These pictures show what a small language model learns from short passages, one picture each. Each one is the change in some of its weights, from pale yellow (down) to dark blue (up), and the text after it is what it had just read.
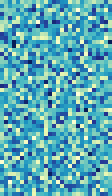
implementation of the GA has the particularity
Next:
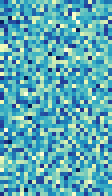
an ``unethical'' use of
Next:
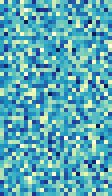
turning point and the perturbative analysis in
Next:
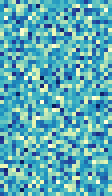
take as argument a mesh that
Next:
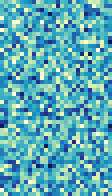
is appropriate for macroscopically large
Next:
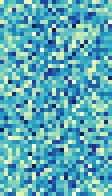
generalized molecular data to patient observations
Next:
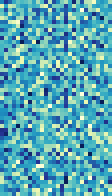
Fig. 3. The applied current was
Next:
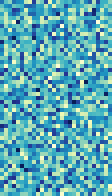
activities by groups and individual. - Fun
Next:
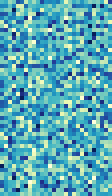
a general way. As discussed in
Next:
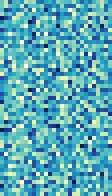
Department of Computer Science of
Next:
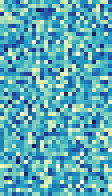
spectrum of the corresponding operator. Therefore, one
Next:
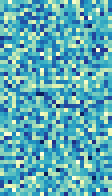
graph elements implementation in SIDOPS
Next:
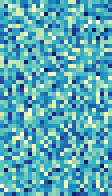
expect non-uniform distribution of Se
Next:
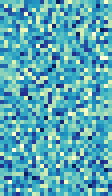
nmr spectra showed signals in the
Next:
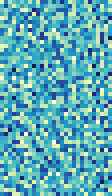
resistant to adopting human capital
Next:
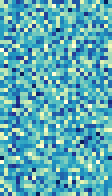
results of other groups have been performed in
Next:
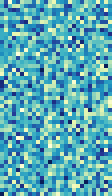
effective feedback to students while correcting their
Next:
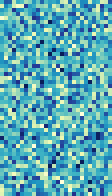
these algorithms exchange exactly the described number
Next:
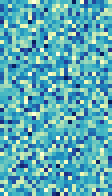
limitations of human consumer behaviour -
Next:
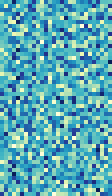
exports was Chile, where exports
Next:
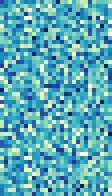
removed (lines 10-15).
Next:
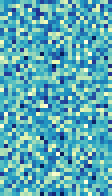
the red peak). The rapidly increasing
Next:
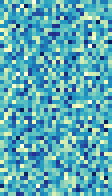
oils or organic solvents are
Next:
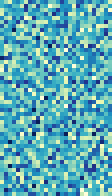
displayed in Figure 3 constitute
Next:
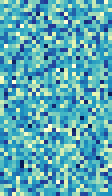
In each variant, 20 kg of
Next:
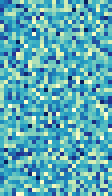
were measured across experimental conditions. Task
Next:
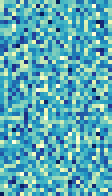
external field. As much as the
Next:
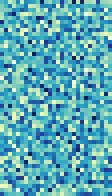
studied flow hydrodynamics of an
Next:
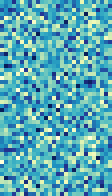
as UHECR physics does before
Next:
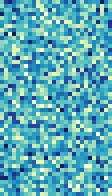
products that are administered to a
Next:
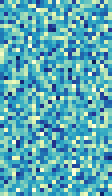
a Gaussian distribution of long-distance
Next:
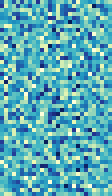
cis-Vaccenic acid
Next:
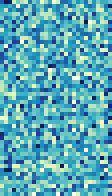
from another slideshow because the
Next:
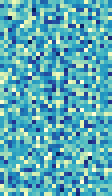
C.~Bailly, and
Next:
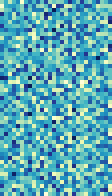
given by the top line of fig.
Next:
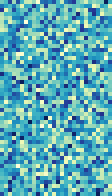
as well as to branes as
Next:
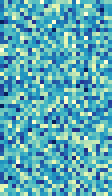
and Phyllanthus
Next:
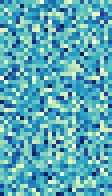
of unpruned seedlings
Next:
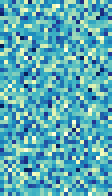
with lupus nephritis and
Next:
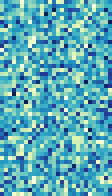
in general break supersymmetry. In
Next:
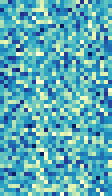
questionnaire was administered to
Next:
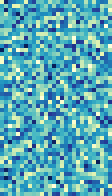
might also increase the likelihood
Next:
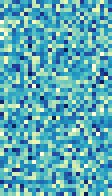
(LLMs) agents to improve
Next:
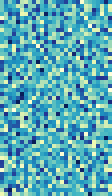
addressed in a number of ways.
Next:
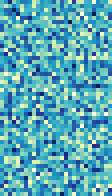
NBRO) and we hope
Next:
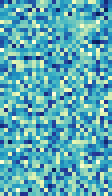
to non-Abelian
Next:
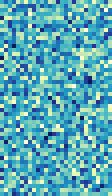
manufacturing makes AM a key
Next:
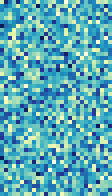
neutrino seesaw framework can throw
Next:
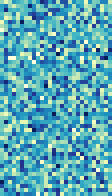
circuit temperature varies according to the state
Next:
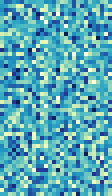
the Republic are as
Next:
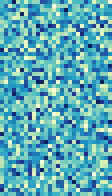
central piperidine ring
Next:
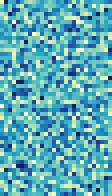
approaches (Duff et al.,
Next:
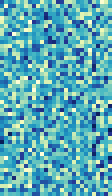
quite complex, we fit double
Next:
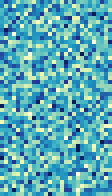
classifying ‘runaway
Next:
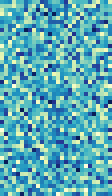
excluding the $V^0$
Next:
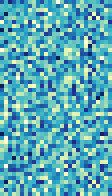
the level of insulin,
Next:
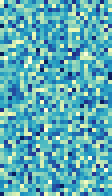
own electricity, as well as thermal energy
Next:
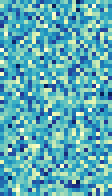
of theory that does not translate directly
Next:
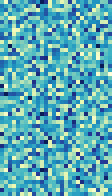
tailoring elements situated at the
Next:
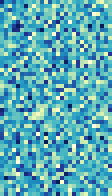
first coefficient shows the rate of turnover
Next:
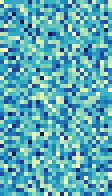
of *pH*. The addition of
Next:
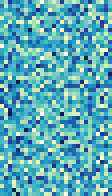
isosinglet and isovectors with
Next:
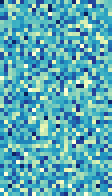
supplies of a vaccine
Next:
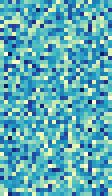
the fixed-point iteration
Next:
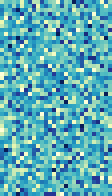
perforation Involving colonic
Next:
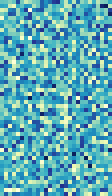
the Compressive strength & 30 %
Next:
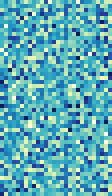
level of physical practice in active
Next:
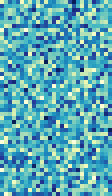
dynamical criticality is avoided in finite
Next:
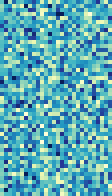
adaptation of the one developed by Cooper
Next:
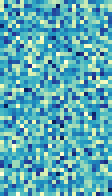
according to the guidelines of the
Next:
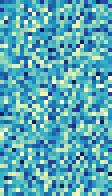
a check, we also solve the
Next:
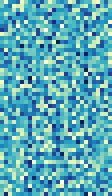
applied to BWV 847,
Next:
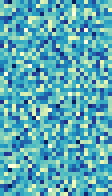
anterior part of lateral
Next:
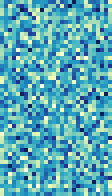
Princeton Univ.
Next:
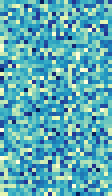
the equivalent system with white noise
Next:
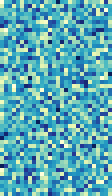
very little on the value of ${\overline
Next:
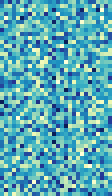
2. In Section 3 we apply this
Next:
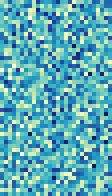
in Table~\ref{tab:AB}
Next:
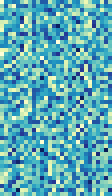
take advantage of: Convenient online
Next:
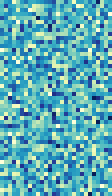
x \in B\} \text{
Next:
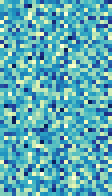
in this paper to realize the
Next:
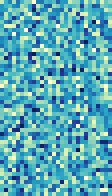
periodic variation from the time series.
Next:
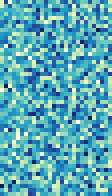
less bandwidth to attack a
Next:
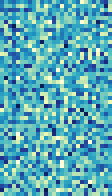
Creative Commons.
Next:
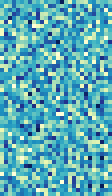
determinant of the 2--3 submatrix
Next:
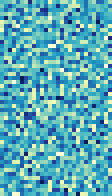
curbs at night or when the
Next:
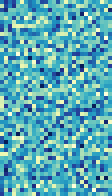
old child with IQ 90 to
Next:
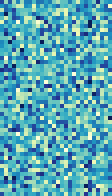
\begin{equation} r(t)
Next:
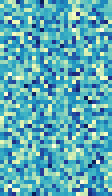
the measurement principle and calculation methods for
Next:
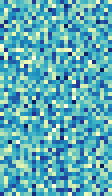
influencing historical and
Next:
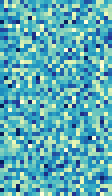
Soil:* Representative
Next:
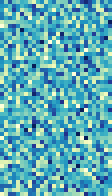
Engineer Shachi,
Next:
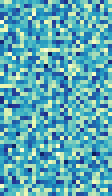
of reasonable effective area with low detector
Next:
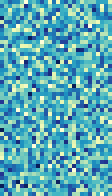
attempt was made to evaluate the differences
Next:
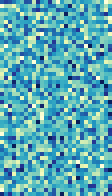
in Eq.~\eqref{H1}
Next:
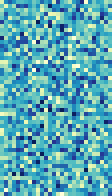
case. The unperturbed energy levels
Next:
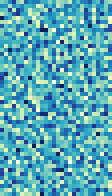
initially proposed in [11] so that
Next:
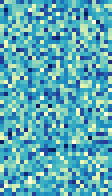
respective drag magnitude in a
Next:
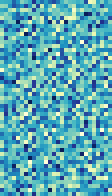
summarises the key findings from the
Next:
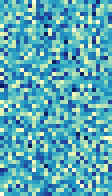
SPI involves fitting a Gamma
